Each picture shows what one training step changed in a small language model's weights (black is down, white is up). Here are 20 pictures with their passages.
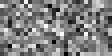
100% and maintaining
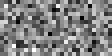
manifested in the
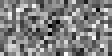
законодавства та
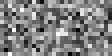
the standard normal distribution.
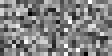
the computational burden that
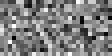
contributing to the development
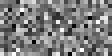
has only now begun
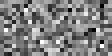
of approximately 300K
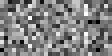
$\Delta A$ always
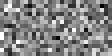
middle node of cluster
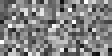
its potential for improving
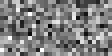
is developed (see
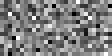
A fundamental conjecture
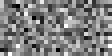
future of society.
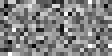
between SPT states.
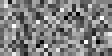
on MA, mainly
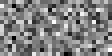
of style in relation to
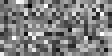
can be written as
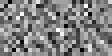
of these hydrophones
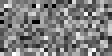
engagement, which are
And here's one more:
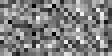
to the headings
